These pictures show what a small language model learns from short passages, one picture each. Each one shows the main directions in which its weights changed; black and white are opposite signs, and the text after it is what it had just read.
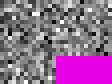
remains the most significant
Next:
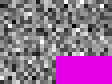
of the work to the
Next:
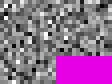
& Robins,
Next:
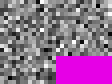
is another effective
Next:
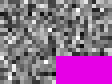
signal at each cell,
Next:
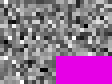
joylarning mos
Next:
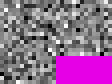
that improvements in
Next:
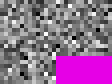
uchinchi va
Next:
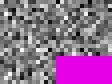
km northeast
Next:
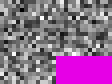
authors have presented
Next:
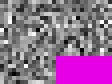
4 " Moist "
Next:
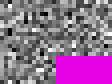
enlarging and
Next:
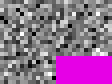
un meilleur
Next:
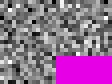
their most bothersome
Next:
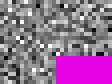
possibilities in a
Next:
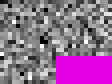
robust foundation for
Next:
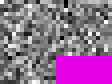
after controlling the effect
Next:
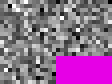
ver las actividades que
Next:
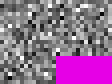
from which portions were used
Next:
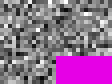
no contexto da
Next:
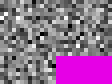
Qualitative research 2
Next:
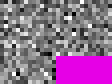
in Figure 3. The
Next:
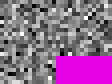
crucial role in
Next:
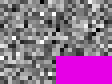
77% de participación
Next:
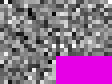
operational conditions.
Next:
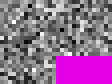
with a row of
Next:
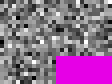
not only integrating
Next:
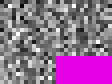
the prototype
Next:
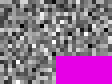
property. For the
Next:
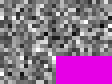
From AIS data,
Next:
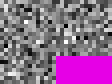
have even shown that
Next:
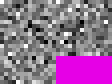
The difference in the
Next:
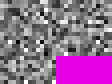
"Cooking is
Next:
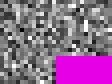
These included:
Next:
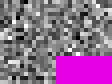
withdrawal of
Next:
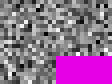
Arnone, M.,
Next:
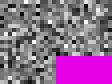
subordinate and
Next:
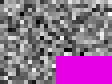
drying is a
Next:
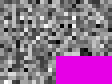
a baseline in
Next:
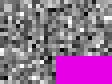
\right) \ll
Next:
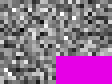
depositarios de
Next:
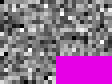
ланки); -
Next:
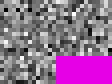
The present comparative study
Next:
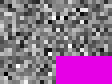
After two stage
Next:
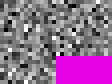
References 1.
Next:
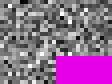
quyosh nuri
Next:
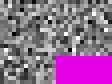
Why did
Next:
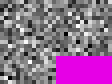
but are available from
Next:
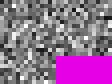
Soiurilor de
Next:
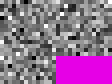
una regularidad de la
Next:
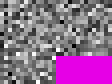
culture and 40
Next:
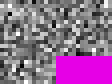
Experimental and
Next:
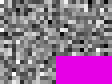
outer ring, or
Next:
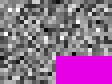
primer sector
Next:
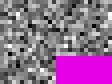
The naming process is
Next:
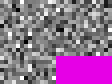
and evaluating activities can
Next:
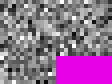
more accurate.
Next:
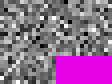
of being inferior
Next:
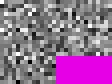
were to determine the
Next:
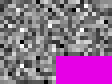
of fundamental
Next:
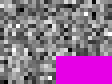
and Narrative
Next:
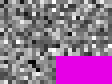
expedition). In
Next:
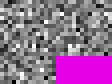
tanto, el
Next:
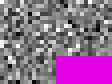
launching the
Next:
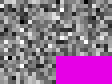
perlu dilatih
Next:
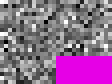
as a complementary
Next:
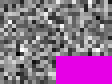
de bereidheid
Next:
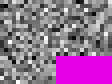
associated to the
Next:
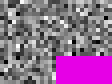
the physiological
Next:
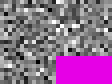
valores de correlação
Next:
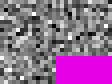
ACCES A
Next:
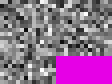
of force fields
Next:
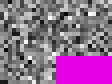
billet remains
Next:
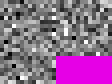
the best performing
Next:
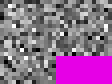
of the EOSC
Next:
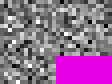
часов до
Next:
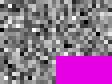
сув эмас,
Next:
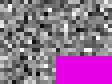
that begins with the
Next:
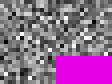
or teratogen
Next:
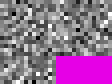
Samuday with
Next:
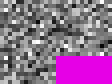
critical area and
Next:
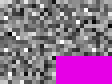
(CC) load
